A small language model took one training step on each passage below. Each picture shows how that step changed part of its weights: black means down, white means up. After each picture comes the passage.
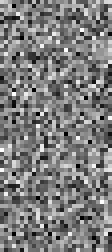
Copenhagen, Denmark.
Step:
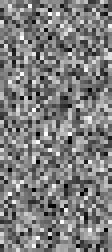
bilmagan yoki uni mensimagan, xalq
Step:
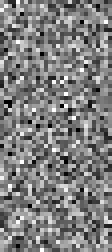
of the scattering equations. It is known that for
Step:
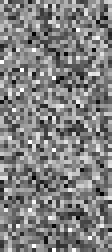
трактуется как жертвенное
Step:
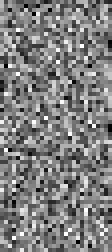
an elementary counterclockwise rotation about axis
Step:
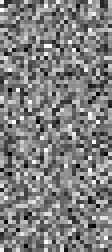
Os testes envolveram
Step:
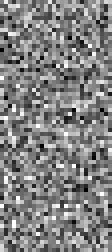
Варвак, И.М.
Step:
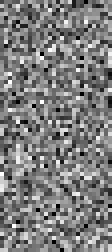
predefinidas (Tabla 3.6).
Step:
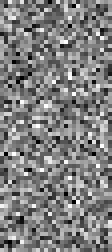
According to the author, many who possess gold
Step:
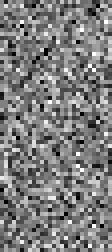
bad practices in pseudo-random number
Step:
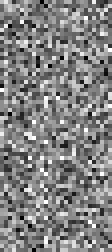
{n\choose 2i} .
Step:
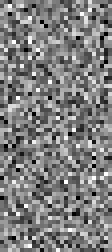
applied field will alter the landscape,
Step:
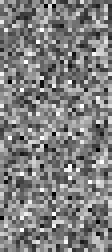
Увеличение в регионе доли
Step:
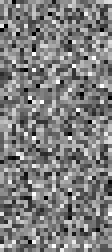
Android, elles ont été
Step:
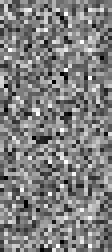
can be obtained for a subsample of 64 bright
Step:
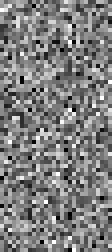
transparence de la communication financière de
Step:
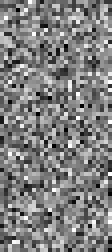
2019 anuário arquitetura e urbanismo
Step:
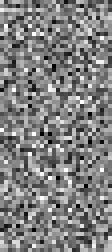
een accountantsonderzoek heeft
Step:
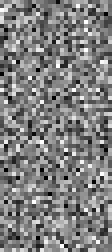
Florence: UNICEF Office
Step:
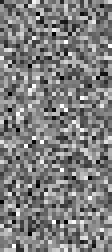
$S$ and $D$ wave scattering amplitudes,
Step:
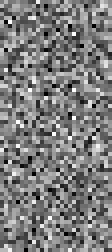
apply to other models where new spin-1 vector bosons
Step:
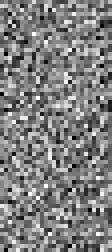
de los principales teóricos de la
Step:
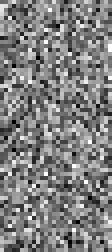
unabsorbed flux of the spectral model.}
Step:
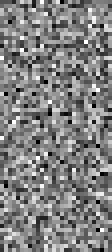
$j \neq 0$), using the exponential function based
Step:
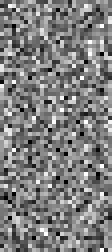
(\ref{eq:sys}). The board is
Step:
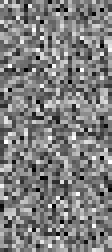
subtle mass differences can reflect changes in
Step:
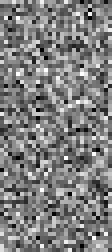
время вид распространен по
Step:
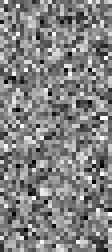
хладагента для климатических установок
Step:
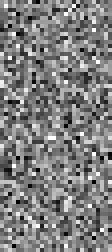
Dynkin label $(p,q)$, the eigenvalue
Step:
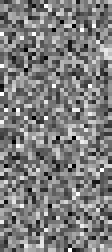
} ``` Estruturas de Decisão
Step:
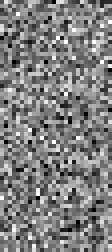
de 8 de maio de 1969 (Lei de
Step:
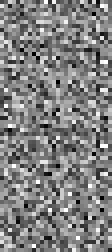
AICON **2024 International Conference on Artificial
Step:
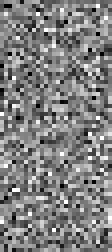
\vskip -0.3cm \caption{{\bf
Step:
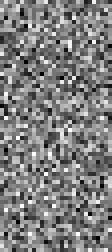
considerato all'interno del d.lg.
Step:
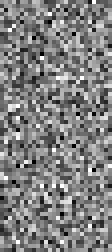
localization effects are negligible and the 2DES
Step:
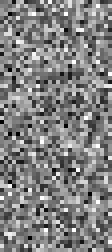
(a) an independent noise model is used with perfect
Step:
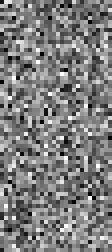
of its sides (s), the location of its upper
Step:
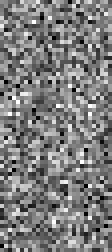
use of kinetic impact projectiles, and the importance
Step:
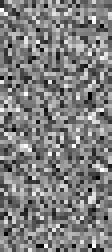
conditions at each momentum $k$. * In the boost
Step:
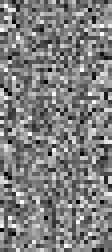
$\lambda\rightarrow 0^+$ if and only if
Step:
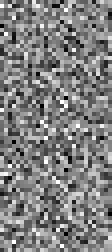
different types of interactions are designed to aid the visual
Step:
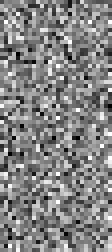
Online: 13th January 2023 KEY
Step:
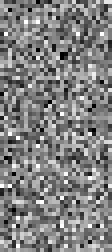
these real roots, $E(U) \rightarrow
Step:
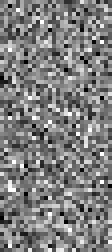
педагогических институтов/ Под ред. А.
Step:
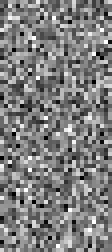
tabiat hodisalari va kishilar
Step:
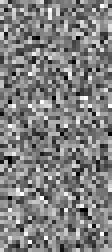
Agreggated data for all other languages
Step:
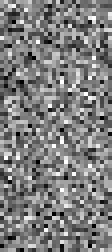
matter the PT is predicted at density $n_b
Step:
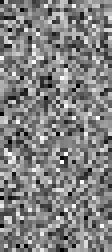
the interparticle separation in normal nuclear matter is approximately
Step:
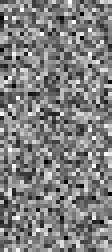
only the wave function %renormalization of the neutrino.
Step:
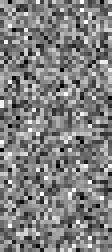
tallawdıń tiykarın
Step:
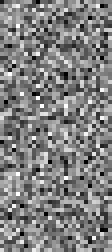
THE LOCAL KENGASH:
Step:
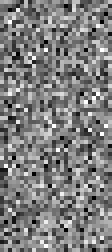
został na podstawie
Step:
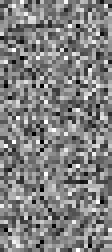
O‘zbekiston Respublikasi Prezidentining
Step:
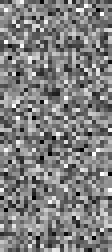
Denpasar: Udayana University
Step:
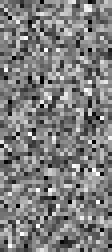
quyidagi muhim natijalar olindi. 1.
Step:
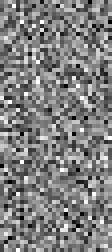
some states follows that of the low-frequency
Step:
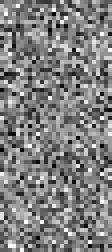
Clebsh-Gordan (CG)
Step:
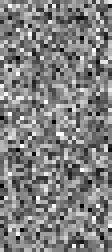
Международная экономика,
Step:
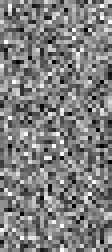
transformations \cite{MTW}. An appropriate
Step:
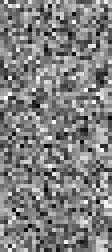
Феруза Холовна.**
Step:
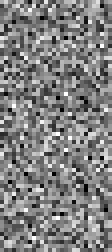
a larger decrease in amplitude of the MFs in
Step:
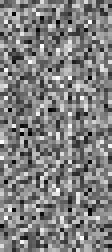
vatanparvarlik tarbiyasining
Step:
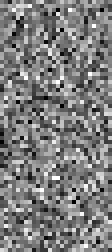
parameters with the `temperature' dimension will sufficiently exceed
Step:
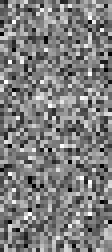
baho berish ko'nikmasi shakllandi
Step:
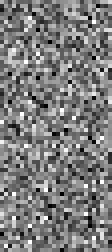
noise regime ($1<\eta<3$) arises
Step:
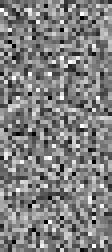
applied to the $k=-3J$ point. In
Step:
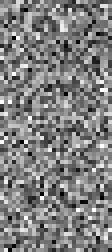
(1-D) rasm). Mazkur
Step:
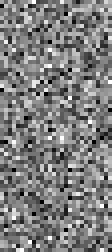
tratados, derivam logicamente da conjugação dos
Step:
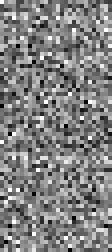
brane. $T_{\mu\nu}$ is the
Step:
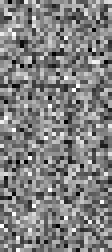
the core is larger than the evolutionary times in the red
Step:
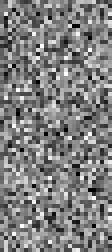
Buxoro nashriyoti,
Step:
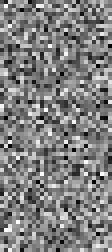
Sousa¹ RESUMO: O presente
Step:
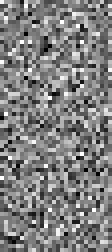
Prevenirea și combaterea fenomenului
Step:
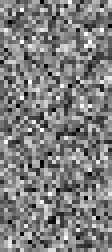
muammoni har bir aniq holatda
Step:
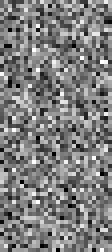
2005}). Clearly, the study of these correlations can
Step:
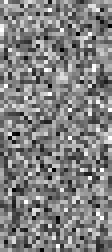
fundamental para a sustentabilidade e resiliência
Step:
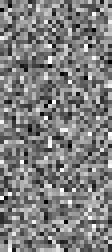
96:4 ratio of stable sulfate
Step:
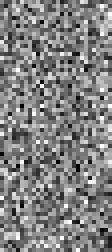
parole » procèdent à
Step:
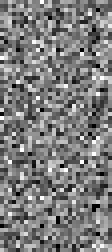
el marco de un procedimiento administrativo
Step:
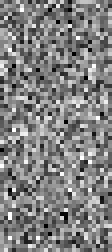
in other directions within the hexagonal lattice.
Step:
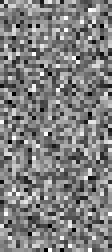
the $l$-th target \begin{align} &
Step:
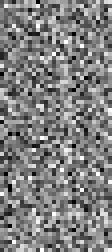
when the whole algebra is denoted ${\cal A}%
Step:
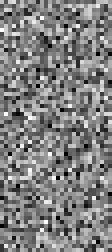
oladi. Jamiyatning katta
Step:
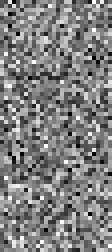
pokazuje, że
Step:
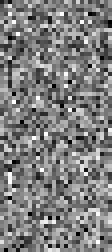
uma região nas cercanias do
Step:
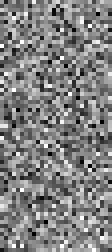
power spectrum v.s. multipole moment $l$,
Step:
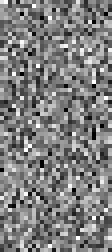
xosligi..... 730 Yuldasheva
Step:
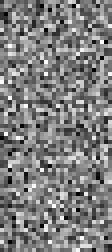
obtained using the same experimental apparatus and setup.
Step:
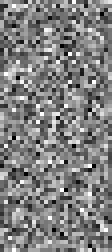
in the main sequence of open clusters.} \begin
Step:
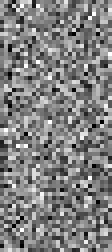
we can write the two-particle Coulomb interaction
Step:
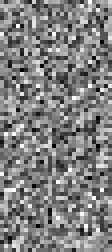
собою адміністративні стягнення і
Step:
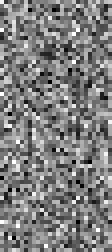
the class, and how methods access attributes is.
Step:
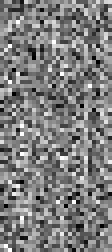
sufficient for calibration of the data in the physics analysis.
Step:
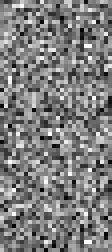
set a radio effiency $\epsilon_r =
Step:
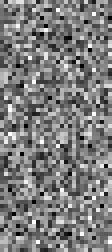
rational number given by an irreducible fraction
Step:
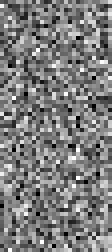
Systems," *Journal of Renewable and
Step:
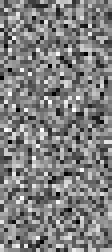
the secret-key queue and show the impact
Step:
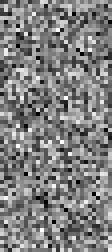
of Communication Research*, 5(05),
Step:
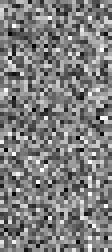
T_0 \Delta t}{(\pi \tau
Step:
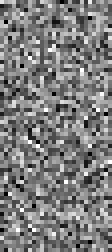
механической. Заимствованные
